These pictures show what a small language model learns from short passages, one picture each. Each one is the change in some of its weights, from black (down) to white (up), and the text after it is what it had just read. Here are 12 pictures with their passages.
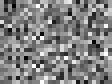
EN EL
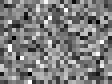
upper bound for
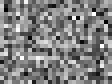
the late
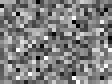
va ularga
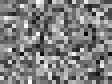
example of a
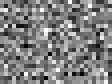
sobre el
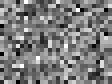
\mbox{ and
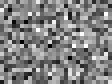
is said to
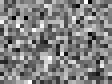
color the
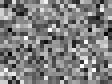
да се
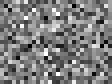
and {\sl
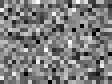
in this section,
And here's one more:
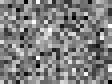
é, o
